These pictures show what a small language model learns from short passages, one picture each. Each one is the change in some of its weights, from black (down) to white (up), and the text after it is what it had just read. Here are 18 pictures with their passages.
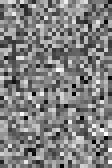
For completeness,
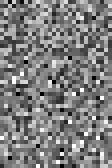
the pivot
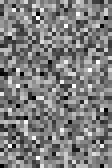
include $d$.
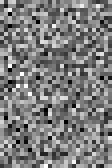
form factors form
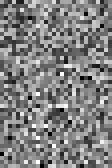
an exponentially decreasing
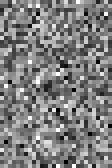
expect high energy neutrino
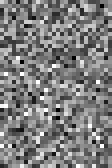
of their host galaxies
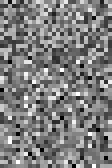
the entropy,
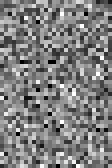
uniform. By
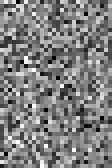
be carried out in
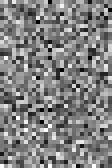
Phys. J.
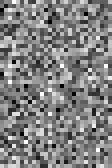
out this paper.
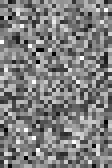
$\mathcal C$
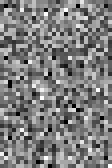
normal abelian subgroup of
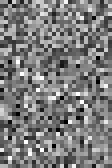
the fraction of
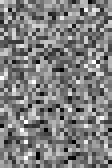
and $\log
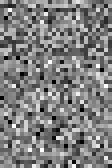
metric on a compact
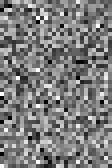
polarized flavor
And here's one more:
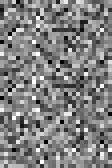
show that although the
